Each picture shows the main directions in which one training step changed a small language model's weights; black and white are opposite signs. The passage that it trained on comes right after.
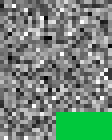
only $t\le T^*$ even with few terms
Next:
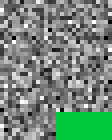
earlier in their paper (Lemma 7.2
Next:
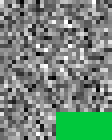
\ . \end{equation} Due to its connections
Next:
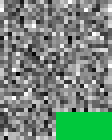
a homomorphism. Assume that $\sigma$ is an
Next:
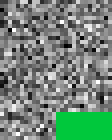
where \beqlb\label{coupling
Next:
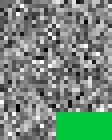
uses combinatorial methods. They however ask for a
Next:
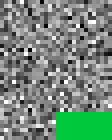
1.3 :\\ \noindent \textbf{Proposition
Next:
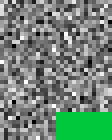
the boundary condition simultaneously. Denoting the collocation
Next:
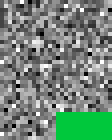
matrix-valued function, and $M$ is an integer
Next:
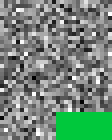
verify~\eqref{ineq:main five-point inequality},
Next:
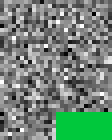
of all degree 2 extensions of $\mathbb Q$ has
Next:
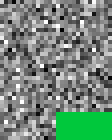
stressed above, and not to consider (ever)
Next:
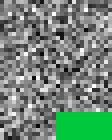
of matrices to joint diagonalize in this case can be obtained
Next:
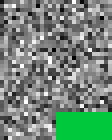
should be expected, the computation of $\Omega^\ell$
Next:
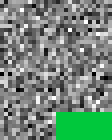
formulations. It originates with perturbation theory for optimization
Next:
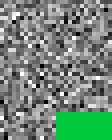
$X$. Then the Frobenius amplitude
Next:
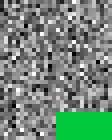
considerations in computer science. That is, the current
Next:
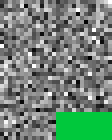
\begin{proposition} Let $R$ be a finite
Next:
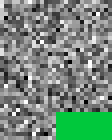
M^{1}$. In this situation, for any sequence
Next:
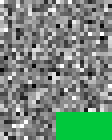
approximation of the first $J$ entries in $\bX$
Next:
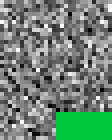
Z. Xin in \cite{Jiu}. The
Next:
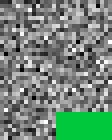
\quad B ={\cal D}+\gamma_n;
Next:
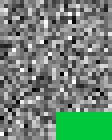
figure $K$. Note also that the diameter
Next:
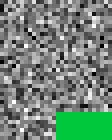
the type of bifurcation could not be identified with
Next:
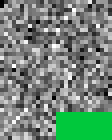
first explicit statement of equation (14), that we know,
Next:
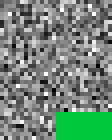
of $\psi$- {\em difference calculus} nonhomogeneous equation
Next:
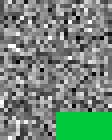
$S^2_n$, by glueing
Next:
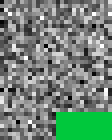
and of an SYK-like tensor model, leading
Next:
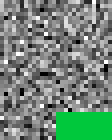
\end{eqnarray*} that was claimed.
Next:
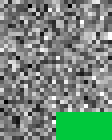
even}$. By \cite{Q}, we know that for
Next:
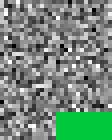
deterministic. % We will also simplify the prior in
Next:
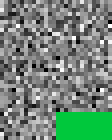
an edge can be expanded into a difference of two
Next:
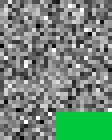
Since that time, inspiring many, he has
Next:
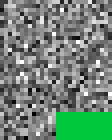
denote the geometric subgroup. If we order the points in
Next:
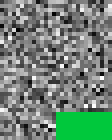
precisely in the fact that in the case of multiplicities there
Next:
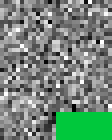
(therefore necessarily, by Theorem $2$),
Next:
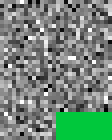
the same dynamical meanings as the geospin matrix
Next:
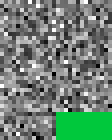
[21] (see also Raghunathan and
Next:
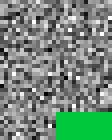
G_{p,2r}^+$ is locally Lipschitz.
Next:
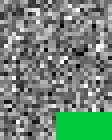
circle (3pt); \draw[black]
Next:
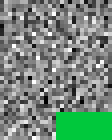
of graphs $G_{n}$ of bounded degree is
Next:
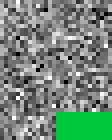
scheme with negative coefficients, thus violating Assumption
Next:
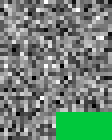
time. The error analysis for the resulting system needs test functions
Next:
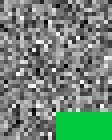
of a pair of commuting elements $g,h
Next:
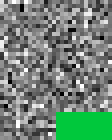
{R}ussian). \newblock Computer Center,
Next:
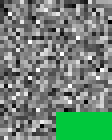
Denoting by $U_t$ the linear semigroup
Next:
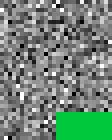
vanish under the action of the differential~$\tau_*$. Note
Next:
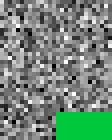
to the monic orthogonal polynomials and we obtain the following
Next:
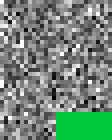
on $D_+$, and $g_-$ approximates
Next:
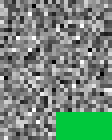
map $\phi : B\Gamma^{(n)}_\infty
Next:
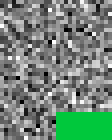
nm \in R \oplus L \oplus
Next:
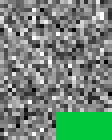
\Z\ .$$ This definition depends up to isomorphism on the
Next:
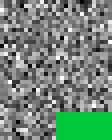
100:1 between the size of the domain and the
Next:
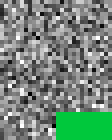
2, we give a homotopy theoretic description of the
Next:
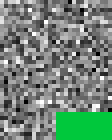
For other boundary conditions such algorithms are not available. In this
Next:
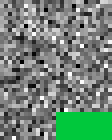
different kind of group. The next definitions and theorems help us
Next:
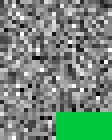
sequence of step sizes. First, in order to prevent
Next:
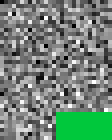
``profile'' function. To indicate that a surface
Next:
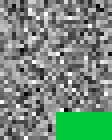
Similarly, $\{|w_m|\colon m\in
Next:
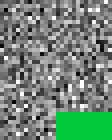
(National Research University ``MPEI'' 14
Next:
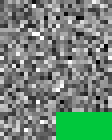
in Table \ref{ParametersSummary}.
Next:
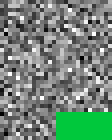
by Caffarelli, Nirenberg and
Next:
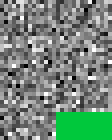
this contradicts the hyperbolicity of the convex domain $G$
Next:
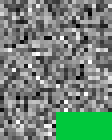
If $\rho>0$, then the increasing regularly
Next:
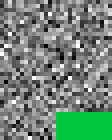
of $A \imprho B$. The statement
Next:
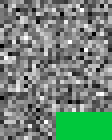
still replace $|t-r|$ by~$|t|$.
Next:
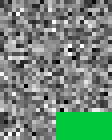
**Lemma 1:** Let $X$ be a
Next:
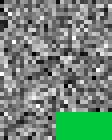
and extend $\mu$ to be a measure on this
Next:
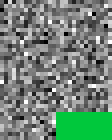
their help in preparation of this article.
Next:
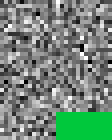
two-dimensional manifold gradient Ricci solitons can be completely
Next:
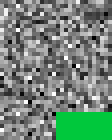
stability results! Traffic control.} % flatex
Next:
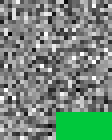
address the use of polygonal or polyhedral meshes,
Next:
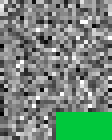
the EM algorithm, one can consult
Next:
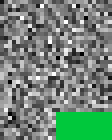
is, by Rivin's theorem, exactly the requirement
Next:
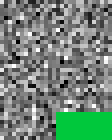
allows us to replace each contractible piece by a point,
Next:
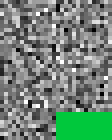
the first point. The second one follows in the same
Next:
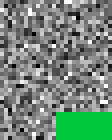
digit of _ with low memory available here:
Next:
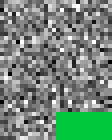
for infinitely many of the selected extremal graphs. Then one can
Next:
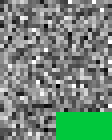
in the sense that the design of the periodic regulator
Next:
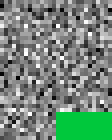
of complete boundedness (typically called the diamond
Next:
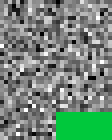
It is clear that $x_{n,i}\sim
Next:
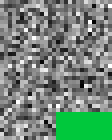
exists, which shows that understanding the character table of a group
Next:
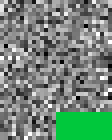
the algorithm lies in the fact that the first component of the
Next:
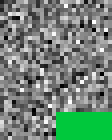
is also crucial to show the estimates of the derivatives. To
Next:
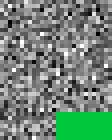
longer hold. In order to roughly account for this,
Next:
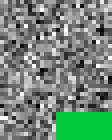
\ref{green2}) to prove Theorem
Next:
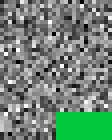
with the restriction of the metric $d_X$ to
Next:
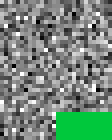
Every grid diagram is also a Heegaard diagram and
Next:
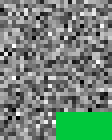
$(F_n)_i = f$ means the following
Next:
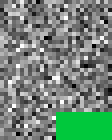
these estimates, we conclude that for small~$s$, the
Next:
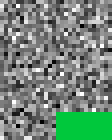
the Cayley-Hamilton polynomial. There are several
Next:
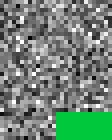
we will choose a time horizon of the form
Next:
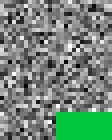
$A_i$ runs over components of
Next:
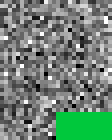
t\right) d\mu _{n,\xi
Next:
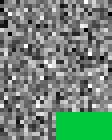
and give a few examples. The basic idea in the applications
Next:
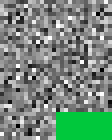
$H_A^s$ is independent of
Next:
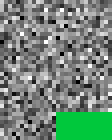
not diagonal anymore, but $2$-diagonal. In
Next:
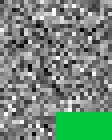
\eqref{eq-U}. Estimate
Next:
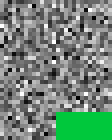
of the true pointwise standard error of the skewness estimator under
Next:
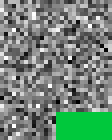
science (CS), on the other hand, has
